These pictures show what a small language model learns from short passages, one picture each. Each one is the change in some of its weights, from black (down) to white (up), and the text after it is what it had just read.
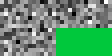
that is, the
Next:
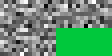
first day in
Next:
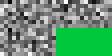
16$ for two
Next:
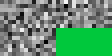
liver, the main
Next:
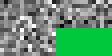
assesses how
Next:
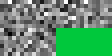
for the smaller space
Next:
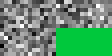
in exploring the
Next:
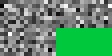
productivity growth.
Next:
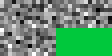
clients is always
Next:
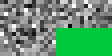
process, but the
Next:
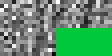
tested the normal response
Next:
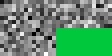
staff attitudes must be
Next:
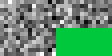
H GOOD
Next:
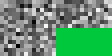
c amino acids
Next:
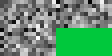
expenditure on
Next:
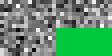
to accept them as
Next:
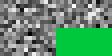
extracts on clinically
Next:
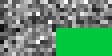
the performance management process
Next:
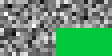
now is to design
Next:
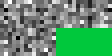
the heating of the
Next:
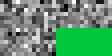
younger and
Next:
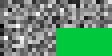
and simplicity
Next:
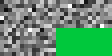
had the increased levels
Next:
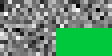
of a future teacher
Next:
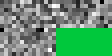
need to see and
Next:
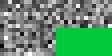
and reading literacy.
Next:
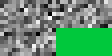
decade, by
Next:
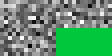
The feather color
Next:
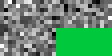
the QoI
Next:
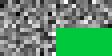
doubt about
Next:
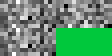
study aims to
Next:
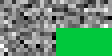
10 were allotted
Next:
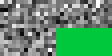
to over population and
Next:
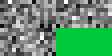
on the brain
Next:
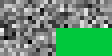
population subjected to
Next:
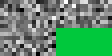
the Congo
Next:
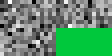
on professional knowledge and
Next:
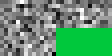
spark gap
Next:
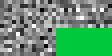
generally a crucial step
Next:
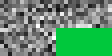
source of protection against
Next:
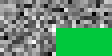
relative ease,
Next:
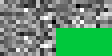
soluble in
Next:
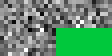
knowledge in laboratory
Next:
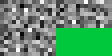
synthesis and its stability
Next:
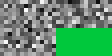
three washes with
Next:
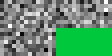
sure whether all
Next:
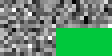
distributed systems. Figure
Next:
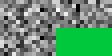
University, Indonesia
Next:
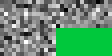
light, and also
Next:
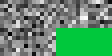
gaining momentum
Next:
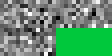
a cylindrical
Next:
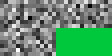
national smart energy
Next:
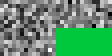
Polio and
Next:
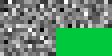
of sensors for the
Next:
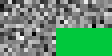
of an appropriate
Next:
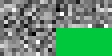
Surface of High
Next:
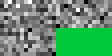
the subject's consent
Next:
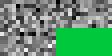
recycled fine
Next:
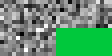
time, light and
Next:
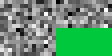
is a small
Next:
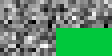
College P.
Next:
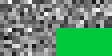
for the accelerated
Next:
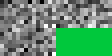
may discredit
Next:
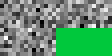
significant transformations that
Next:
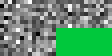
that the necessary funds
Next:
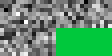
up to 1
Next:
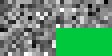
by diversifying industrial
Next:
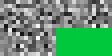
optical analysis suggests that
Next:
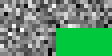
and Introduction Dr.
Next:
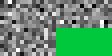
by one. They
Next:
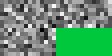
has the effect of
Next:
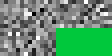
setting a standard for
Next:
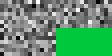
or even if you
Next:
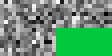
3. The fact
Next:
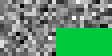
an agenda
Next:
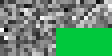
detected at cluster
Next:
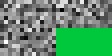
its participants; it
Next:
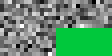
in the conservation
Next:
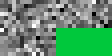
are things we avoid
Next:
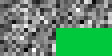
based on the implementation
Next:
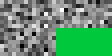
is an indication
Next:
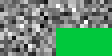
in table 18 indicates
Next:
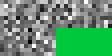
But the majority of
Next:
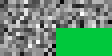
choosing between
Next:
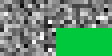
carbon and total
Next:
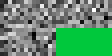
of assessing the level
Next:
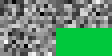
characteristics of both
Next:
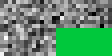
submitted version.
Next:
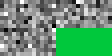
individual's getting
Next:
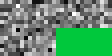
to provide comprehensive insights
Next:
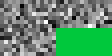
premise of the
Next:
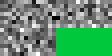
criteria by providing your
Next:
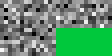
their free time
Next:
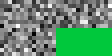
and listening
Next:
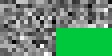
synthetic methods described
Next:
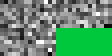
digitalization and the
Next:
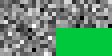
receive a few students
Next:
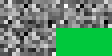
State. A
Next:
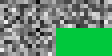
Processing and Food
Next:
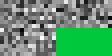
range of EC was
